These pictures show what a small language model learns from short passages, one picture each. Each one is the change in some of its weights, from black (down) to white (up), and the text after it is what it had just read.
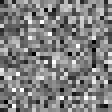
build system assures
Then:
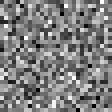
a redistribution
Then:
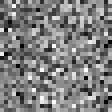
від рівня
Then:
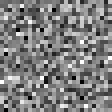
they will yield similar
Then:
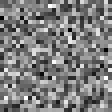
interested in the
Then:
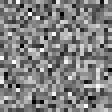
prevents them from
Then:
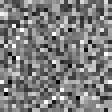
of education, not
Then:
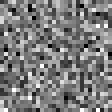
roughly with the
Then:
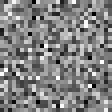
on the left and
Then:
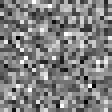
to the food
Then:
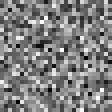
model conserved?
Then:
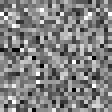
in original form
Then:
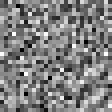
be considered during
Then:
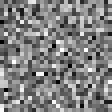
the locations, where
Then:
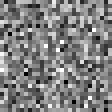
The results of the
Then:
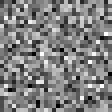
altering a
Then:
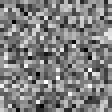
calculated for a
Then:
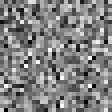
the most extreme
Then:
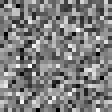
is known as the
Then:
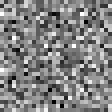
particle of mass
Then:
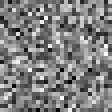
detected via
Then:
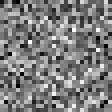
been estimated from
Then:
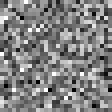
(Table 3). The
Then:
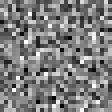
two steps:
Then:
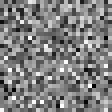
the infrared
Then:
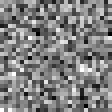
time series ($H
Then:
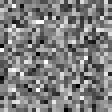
function³. The
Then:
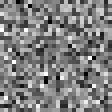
obtained for the same
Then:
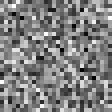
tugas dan
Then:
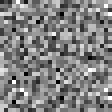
capable of predicting
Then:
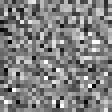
the following sections.
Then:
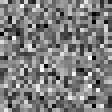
are resistant to
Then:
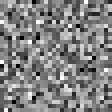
which the unitary
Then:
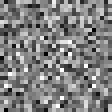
The most productive
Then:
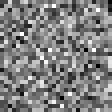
characterizes the mean
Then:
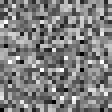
Você se
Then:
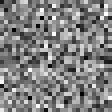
study show its applicability
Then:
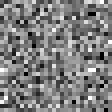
size of the
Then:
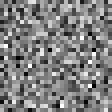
the entire
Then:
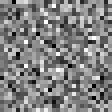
IT alebo
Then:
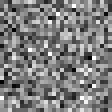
applying this method
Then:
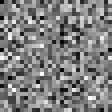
yana bir
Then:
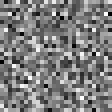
cannot be compared
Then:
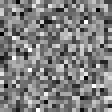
cancer types and
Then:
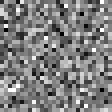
das redes
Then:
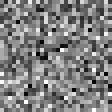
(NF grant
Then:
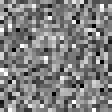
district of
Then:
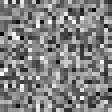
depends on the
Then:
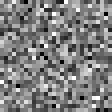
potential impact from more
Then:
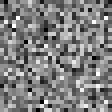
comparative studies on
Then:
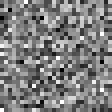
RPS, while
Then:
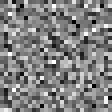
estudos que
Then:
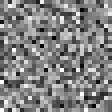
se generan al
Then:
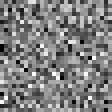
the context of the
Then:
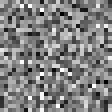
The resonant
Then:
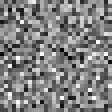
the scattering
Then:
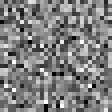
the same as that used
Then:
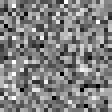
power series at
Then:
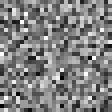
in the EMS
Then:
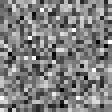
so long as all of
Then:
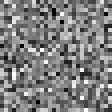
de ativos a
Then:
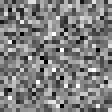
the publication
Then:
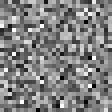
and therefore provide
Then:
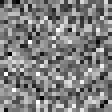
been estimated by
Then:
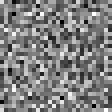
tipos de
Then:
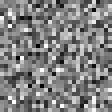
We observe
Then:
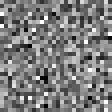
value of $s$
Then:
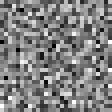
different variables,
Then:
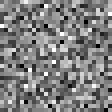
large blood
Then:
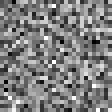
information technologies,
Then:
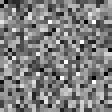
rules are
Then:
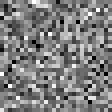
aim to identify
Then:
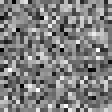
Plus, the
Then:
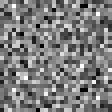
un enfoque
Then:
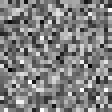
belongs to the
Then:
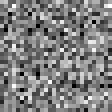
em explicações
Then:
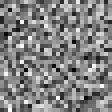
regression models we
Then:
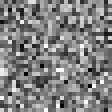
the regime of
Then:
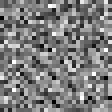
interesting that the
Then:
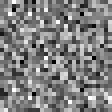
orbits with
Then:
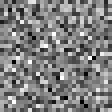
the framework
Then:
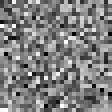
and similar- 4 8
